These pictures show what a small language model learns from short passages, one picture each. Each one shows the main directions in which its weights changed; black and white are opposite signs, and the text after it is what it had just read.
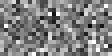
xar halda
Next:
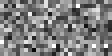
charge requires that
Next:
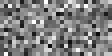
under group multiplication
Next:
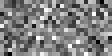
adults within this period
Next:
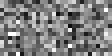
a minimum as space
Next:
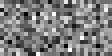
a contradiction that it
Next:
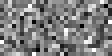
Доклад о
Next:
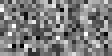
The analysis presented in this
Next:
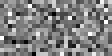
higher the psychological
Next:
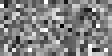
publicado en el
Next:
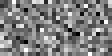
to the society as
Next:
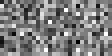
Consider now the
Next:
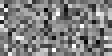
unaware of large
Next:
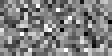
and automated analysis
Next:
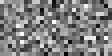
die Lehrperson
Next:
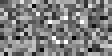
an infinite number.
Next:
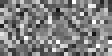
in the last two
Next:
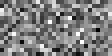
the company is
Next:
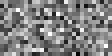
la raza, no
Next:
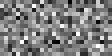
the highest
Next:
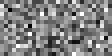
Enable a significant
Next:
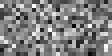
the analysis of management is
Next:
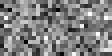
para provisionar e
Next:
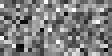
examples. It is
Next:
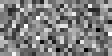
direction is to study
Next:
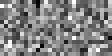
moisture. In
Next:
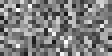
extended to a
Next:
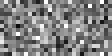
function tending to zero
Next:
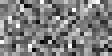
(Rusli &
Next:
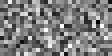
Habitantes de
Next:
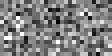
significantly different from the
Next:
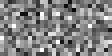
Talude, a
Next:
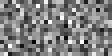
absence of the
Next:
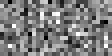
Oka, {\it
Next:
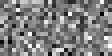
at inflection,
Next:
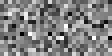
We cut these
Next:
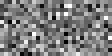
qilish mumkin
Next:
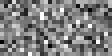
Para proteger
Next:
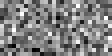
in textbooks
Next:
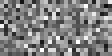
normal brain in
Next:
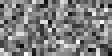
planning and part
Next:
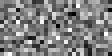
bloco de
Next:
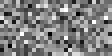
domination polynomial is called
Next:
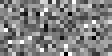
First suppose that
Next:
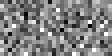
The song is an
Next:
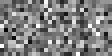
occur. However,
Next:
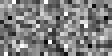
és eléri
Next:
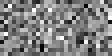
increasing Israeli
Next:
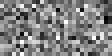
the subsequent development
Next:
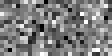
point $\infty$, let
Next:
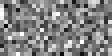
market environment, desired
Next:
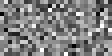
Fourier transform
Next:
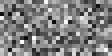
performance parallel
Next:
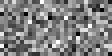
interpretieren und
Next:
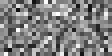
substance -
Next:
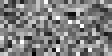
initial problem in terms of
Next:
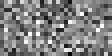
eğitim ve
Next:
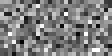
$d$, there is
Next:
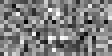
input, which no
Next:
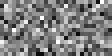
review, it can be
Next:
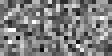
la MSP.
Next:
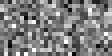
The channel
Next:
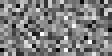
will not mention this
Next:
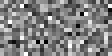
– Qiyosiy
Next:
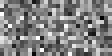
job effectively and
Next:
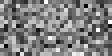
approach is superior to
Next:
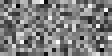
group $G$, one
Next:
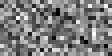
the rupture
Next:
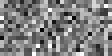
original soils tend
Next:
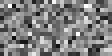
coagulation system.
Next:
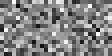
to avoid the
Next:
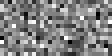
The quadratic
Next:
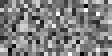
and entropy
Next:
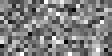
accuracy and stability.
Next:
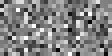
be seen as a
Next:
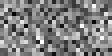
were prepared by
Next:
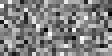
insights into the
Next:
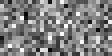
It is interesting to
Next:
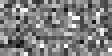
of very difficult
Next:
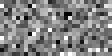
this area, is the
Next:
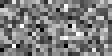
for this choice is that
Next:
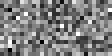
evolving from
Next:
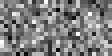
material collection, treatment
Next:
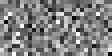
without CM:
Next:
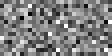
let us introduce
